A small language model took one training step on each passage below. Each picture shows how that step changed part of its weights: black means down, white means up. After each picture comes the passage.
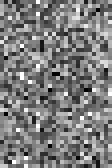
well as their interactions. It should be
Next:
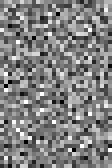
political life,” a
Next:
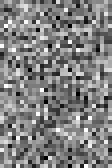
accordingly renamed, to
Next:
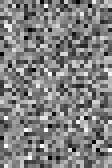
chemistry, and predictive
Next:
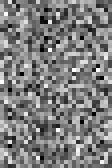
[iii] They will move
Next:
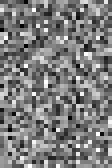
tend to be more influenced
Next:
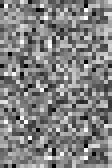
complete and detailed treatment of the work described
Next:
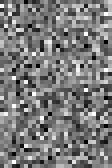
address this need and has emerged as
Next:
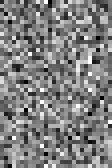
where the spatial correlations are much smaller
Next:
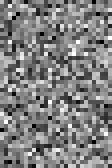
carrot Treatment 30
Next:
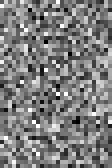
assumption (see Sec.\
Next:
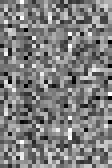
link in PWM ac
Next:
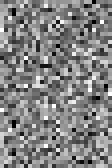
−2 Number
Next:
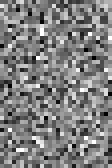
became a significant source of
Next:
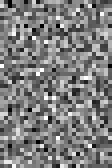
Corresponding author:
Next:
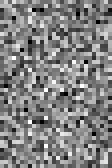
from user selections.} %%
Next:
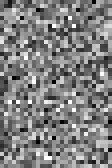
published. This paper presents
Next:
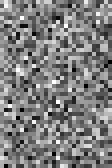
Modern hotel
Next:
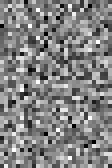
distant retrograde orbit
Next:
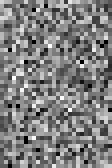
model. We implement Markov
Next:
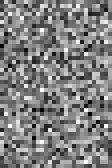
a possibility of a high neon
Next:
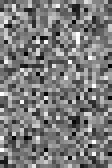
function derived here is positive and
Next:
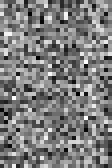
that requires special attention today
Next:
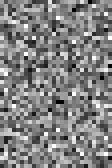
egalitarian nature of
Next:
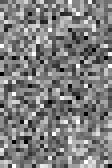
amount of water it holds. On
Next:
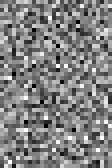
broadcast (left) and
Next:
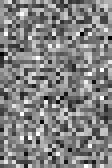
wound, producing eversion
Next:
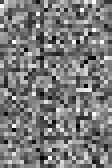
is to investigate the role of
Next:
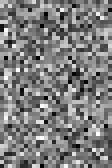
and slepton masses as well
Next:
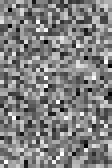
detail. G12 improves the number
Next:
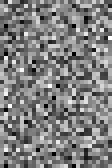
tunneling between two optical
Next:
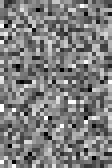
positions on the circuit sample are
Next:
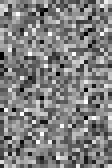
to thank the partial support from
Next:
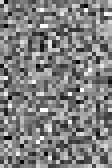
marketing, human resource management,
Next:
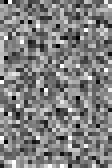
diagnosis, it was
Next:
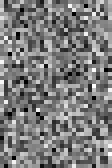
employees due to digital transformation is
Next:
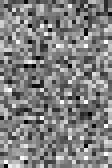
correlation and response functions are extended into
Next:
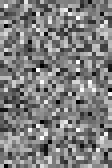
figure %\begin{figure} %
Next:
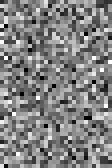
of the inversion center in
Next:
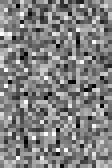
treatment (AKL) are shown
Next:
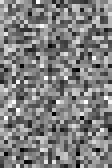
protein, and it can be used
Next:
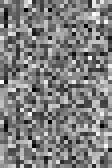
Net Run Rate
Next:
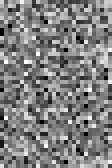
20 software and p value <
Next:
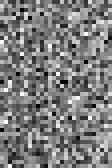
economic & environmental impact Task
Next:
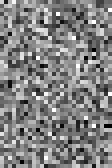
considered. A more involved analysis based
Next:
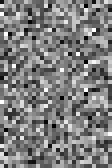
of the tensor fields
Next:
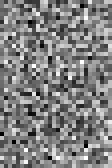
pole and the LOS as it
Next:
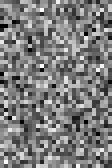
of links in the considered
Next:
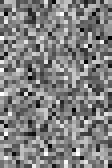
of rock joints in the
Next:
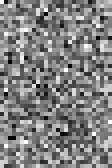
grid with flow feedback. If these
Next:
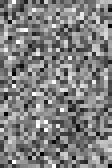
street actions. After
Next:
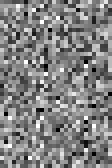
MeV. The calculation of the solid
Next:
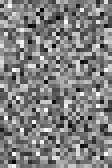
phase also at clay concentration so
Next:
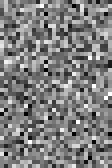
To gain insight into how the
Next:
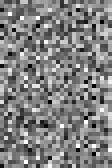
those affecting the~efficiency for
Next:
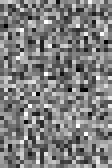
products and services ISS4 We
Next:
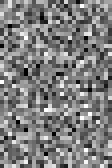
increase property value [4].
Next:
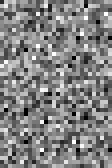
and $\lambda_R$.
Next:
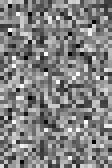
sampling procedure\\ Append
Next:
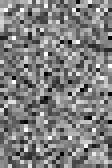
thickness, the gun barrel
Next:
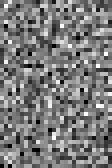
reach and “were they able
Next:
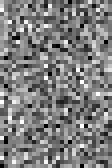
glueball, which is
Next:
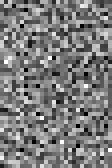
cold, dense, and
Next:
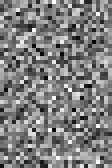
several trions and biexcitons
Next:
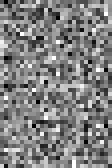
+Y\left( \zeta
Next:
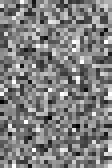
present hybrid approach this results in
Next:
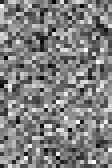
al. [7] to analyze
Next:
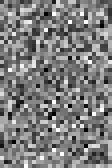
the Laplace transform of the
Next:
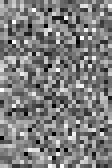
(OGD) has to
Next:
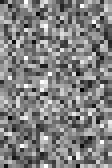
\end{document} %
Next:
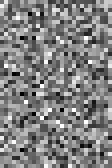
with the external stability radius,
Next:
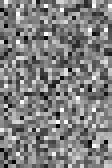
universality class (critical
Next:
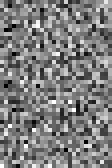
how development occurs around cognition
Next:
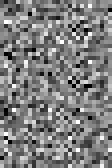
through a minimum at $t$ =
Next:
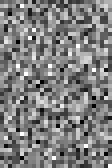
patterns. We evaluate our model
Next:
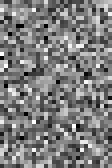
tend to disappear. This
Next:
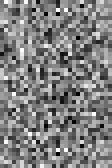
differential equations (from now
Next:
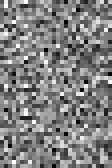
putative transformation of spirals
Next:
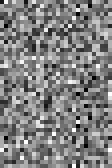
the total spin $J$, while
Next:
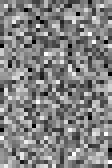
into the total power consumption on micro and
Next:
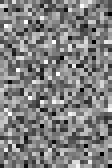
based [1], analogy based
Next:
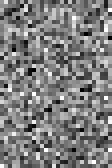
camera. Three of the
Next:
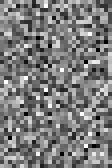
in the Communication and
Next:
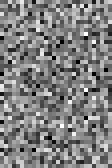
countries from the perspective of
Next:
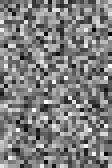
The data analysed by content analysis were
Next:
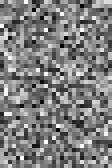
tastes. In staging
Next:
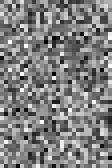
advantage of this formula is
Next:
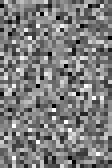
staged the first-ever Tag
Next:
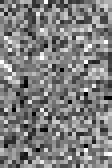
the most challenging among the
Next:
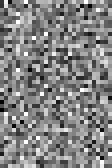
at multiple remote sites. They
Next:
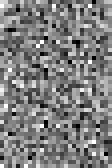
were assigned at each floor
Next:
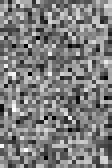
source libraries used in this work,
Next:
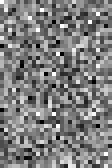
default IEEE-754
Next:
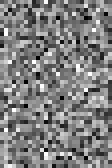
the sample per unit area and is expressed
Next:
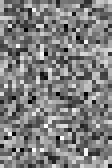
type pH-meter was used
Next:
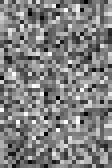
strength, it starts decay significantly as
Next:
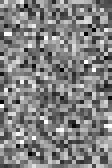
relativistic equations of motion and capture
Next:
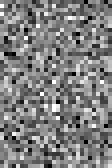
it can be shown that states separated
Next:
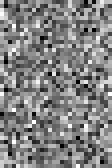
- Dalgard, F.,
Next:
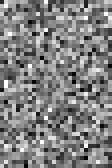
and the total Net cost for
